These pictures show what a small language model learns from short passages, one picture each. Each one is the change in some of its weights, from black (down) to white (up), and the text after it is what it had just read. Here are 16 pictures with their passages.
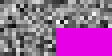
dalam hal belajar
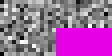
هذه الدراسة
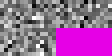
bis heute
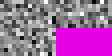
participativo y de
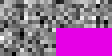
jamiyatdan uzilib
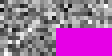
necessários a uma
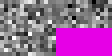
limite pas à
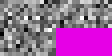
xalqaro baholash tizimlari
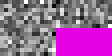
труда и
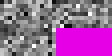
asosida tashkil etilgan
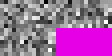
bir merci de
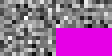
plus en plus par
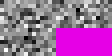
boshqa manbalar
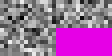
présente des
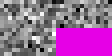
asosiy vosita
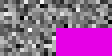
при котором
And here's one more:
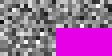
les parents et
